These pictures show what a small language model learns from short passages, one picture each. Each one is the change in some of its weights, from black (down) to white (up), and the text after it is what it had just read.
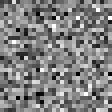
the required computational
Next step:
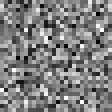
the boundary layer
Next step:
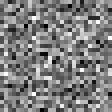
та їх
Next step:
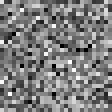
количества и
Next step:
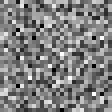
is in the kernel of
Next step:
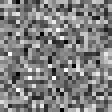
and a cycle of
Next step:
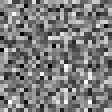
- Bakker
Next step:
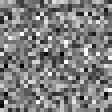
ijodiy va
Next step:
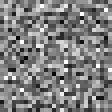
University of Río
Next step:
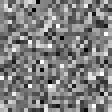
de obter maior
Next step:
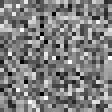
rise to a
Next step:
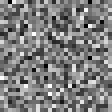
sencientes, ou
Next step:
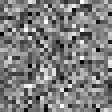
\cdot p_4
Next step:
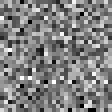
um grande
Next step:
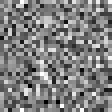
A$ is an equivalence
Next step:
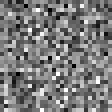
courtesy of
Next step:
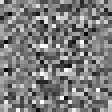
к отказу от
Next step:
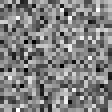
Cómo considera
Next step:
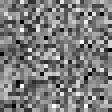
senses and
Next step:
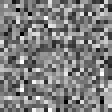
identification and
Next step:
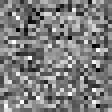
the expected number
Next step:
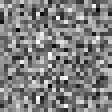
Ph.D. in
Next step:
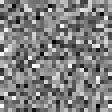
to prove the result for
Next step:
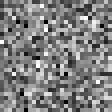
form shown in Figures
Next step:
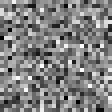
7. Douglass
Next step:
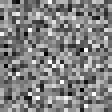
and others similar
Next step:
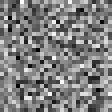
same in the sample
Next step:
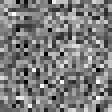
the proof of the first
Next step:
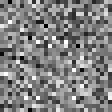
этиши бутун
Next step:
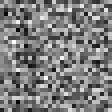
the minds of
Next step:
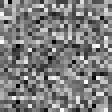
decomposition of the
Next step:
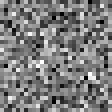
Regarding step
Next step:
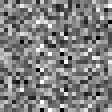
The MHD system
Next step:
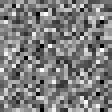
recall that such
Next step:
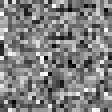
corresponding Neumann
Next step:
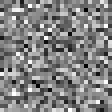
porque es preciso
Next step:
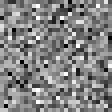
"жара" или
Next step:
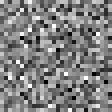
залежить від
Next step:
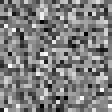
Lehmus in
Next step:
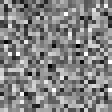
edges (called
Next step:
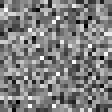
principles characteristic of
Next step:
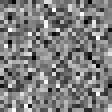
do fruto e
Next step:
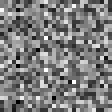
steady equation of
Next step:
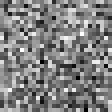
sobre o tema.
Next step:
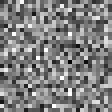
dados foram
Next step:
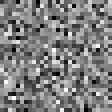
states and the
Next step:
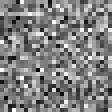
representative of the isomorphism
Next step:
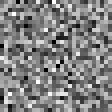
of fans, the
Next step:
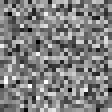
tropical curve
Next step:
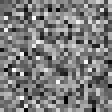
are the natural representations
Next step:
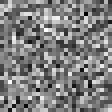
default time
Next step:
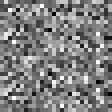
On the other hand,
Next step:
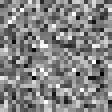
языка и
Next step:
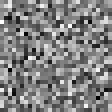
is much larger
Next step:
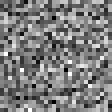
muitos estudantes
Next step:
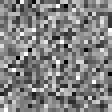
near the origin
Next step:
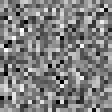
er, dass
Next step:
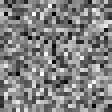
a very tight
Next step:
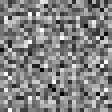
de harina de
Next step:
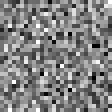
conjugacy classes
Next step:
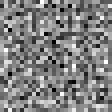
después de
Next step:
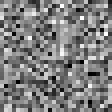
sind, und die
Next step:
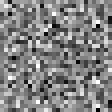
de vida,
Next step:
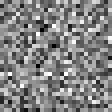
на 2 группы
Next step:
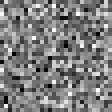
whose minimum we take
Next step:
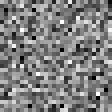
biri uning
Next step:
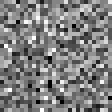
we define \[
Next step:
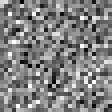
a principled
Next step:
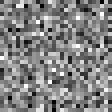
proof is simple, it
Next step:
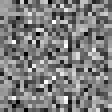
forms of the
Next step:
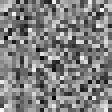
refer the reader to
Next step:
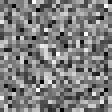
is in natural bijection
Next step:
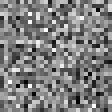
of the principle of
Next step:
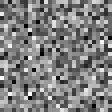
obtained for various values
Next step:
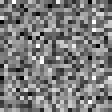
a las más
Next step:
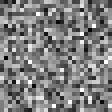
do conhecimento
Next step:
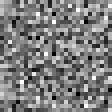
a quotient of
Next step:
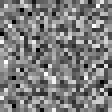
uniformly bounded and satisfies
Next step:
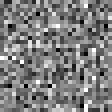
de personas,
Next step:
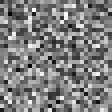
precisão de
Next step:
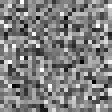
technology and
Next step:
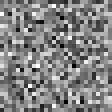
finite} if for every
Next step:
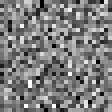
properties exists after a base
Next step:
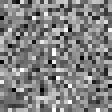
$\phi$, which has
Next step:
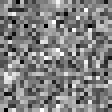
selected and the
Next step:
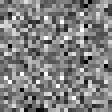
и другие
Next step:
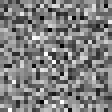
formalism} The
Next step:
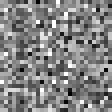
SNR when
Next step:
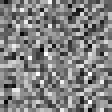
as liberdades
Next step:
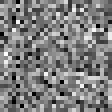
Gaussian space and a
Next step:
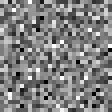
yields then a control of
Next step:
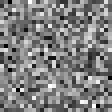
operators, combined
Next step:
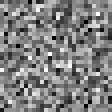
time solvable for
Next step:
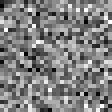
are recently found
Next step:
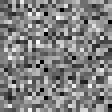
de ação e
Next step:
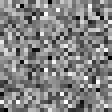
order $n$
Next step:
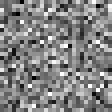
space equipped with
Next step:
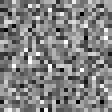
e organizações que
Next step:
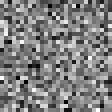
Universe: from
